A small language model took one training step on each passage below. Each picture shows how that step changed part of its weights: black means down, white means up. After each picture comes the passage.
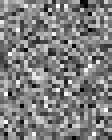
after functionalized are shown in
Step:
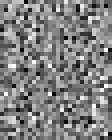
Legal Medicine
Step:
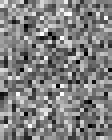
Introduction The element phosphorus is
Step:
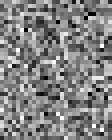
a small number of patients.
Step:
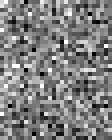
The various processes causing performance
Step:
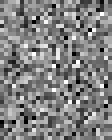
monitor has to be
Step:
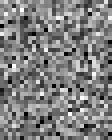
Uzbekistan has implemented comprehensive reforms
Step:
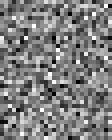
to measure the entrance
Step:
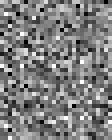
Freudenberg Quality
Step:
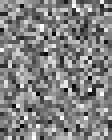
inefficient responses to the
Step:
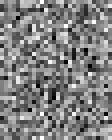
extracts were transferred to a
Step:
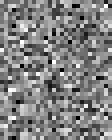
with low hindrance
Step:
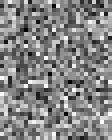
that accounts for human rights
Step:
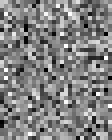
This is enabled by
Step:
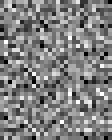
study was conducted in Department of
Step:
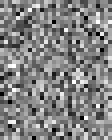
residual mass of ACF
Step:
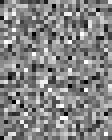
success of youth entrepreneurship
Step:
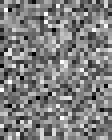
are strongly influenced by environmental and
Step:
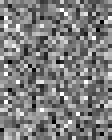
OF RADIAL
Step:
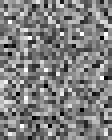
[1]. Developing countries
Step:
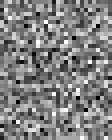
should be given the space to
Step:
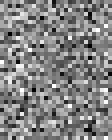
within society and their causes,
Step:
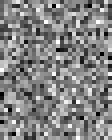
characterized by the key principles of
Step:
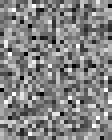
heal wounds, the
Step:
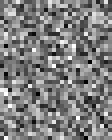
employed to select participants based on
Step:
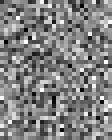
of elasticity. These
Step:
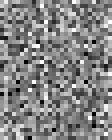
These are ancient
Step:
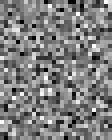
manufacture of fibre reinforced
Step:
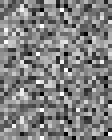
THE UNHEALTHY
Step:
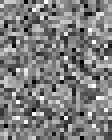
permanent diagnosis and control of the
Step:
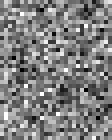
would recommend its use.
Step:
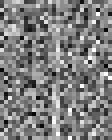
energy efficiency. Based on the
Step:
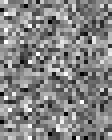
THE INFLUENCE
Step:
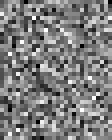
vertex and applying the
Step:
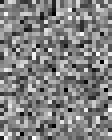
was discarded as a
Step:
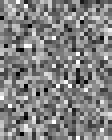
suggested to remove the similar
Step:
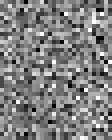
equilibrium equation of
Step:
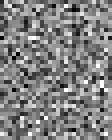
behavior, poor dietary
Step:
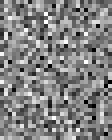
can be drawn when considering
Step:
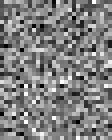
and had been found to occur
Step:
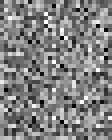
can be used to quickly block
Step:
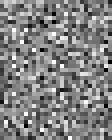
several languages especially on English.
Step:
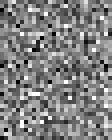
sedentary behaviors, family
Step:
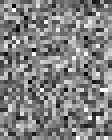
individual propellers, the
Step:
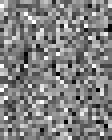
work The research centrally
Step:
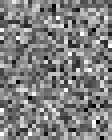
properties such as density,
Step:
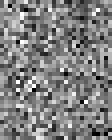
with stakeholders? - The better
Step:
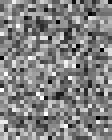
a thriving place for
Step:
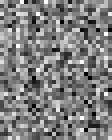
table below and a known water
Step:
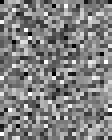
testing, observing human
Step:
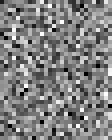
of the roads of our
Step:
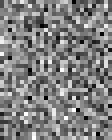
the environment but as an integrated
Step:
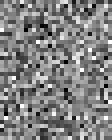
the time-cluster
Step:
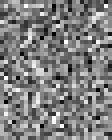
memory improves. At the
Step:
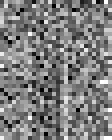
across each of the ten
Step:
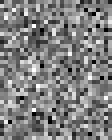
propositions are proved
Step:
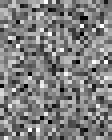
of the 3rd layer
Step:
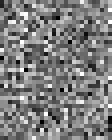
with iron(III),
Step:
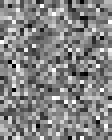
- Deficit indicators -
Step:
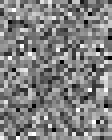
On the one hand, the
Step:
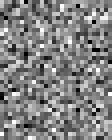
The first is disengagement
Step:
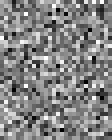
deleted. For this
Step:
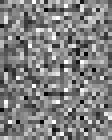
interest No conflict of interest to
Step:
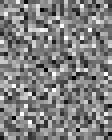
cotton soil. Black
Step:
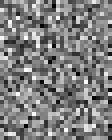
and morphological changes in plants
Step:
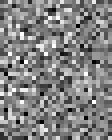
is neither obvious nor
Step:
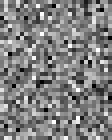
quicker to run tests
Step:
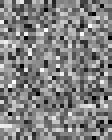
statistical model checker that
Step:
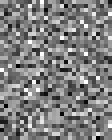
lower overpotentials
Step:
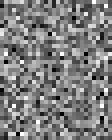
and improved dry-tree
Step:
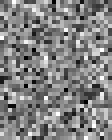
barium, its possible
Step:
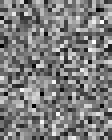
practical proposals and recommendations
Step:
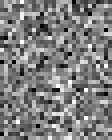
the participants had adequate knowledge,
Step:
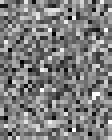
encompassing computed
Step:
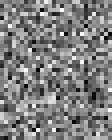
before any Court without
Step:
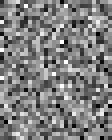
analyzed in this study.
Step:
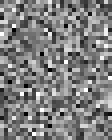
evaluated by 5 specialists with
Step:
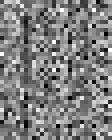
OF PRECISION
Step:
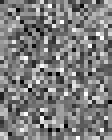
of the respondents were completed
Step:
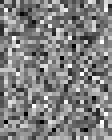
and its envelope can
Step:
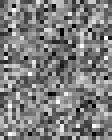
stresses is severe near the
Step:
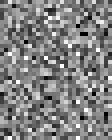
is still measured by a single
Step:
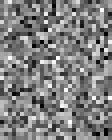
were also collected. The survey
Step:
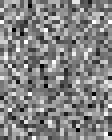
module. While the vehicle
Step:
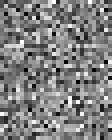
from the United Nations Food
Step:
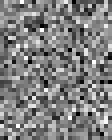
the urban, where study of
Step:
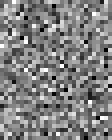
them into a single unit.
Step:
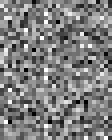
Teachers are expected to use
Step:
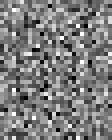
како би
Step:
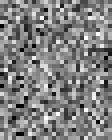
River State were not found,
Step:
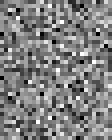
of knowledge of breast
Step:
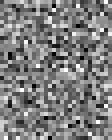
to get diverse opinions for
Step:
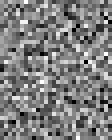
the sub-array has
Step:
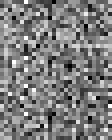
ODI scores, with
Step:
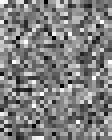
[11]. Several studies address
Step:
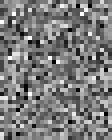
that offer contingent workers
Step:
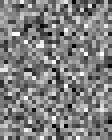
the first half of the
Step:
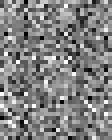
6. Patient consent for
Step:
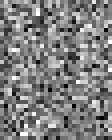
by the COVID-19
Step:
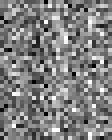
performance and teacher satisfaction by providing
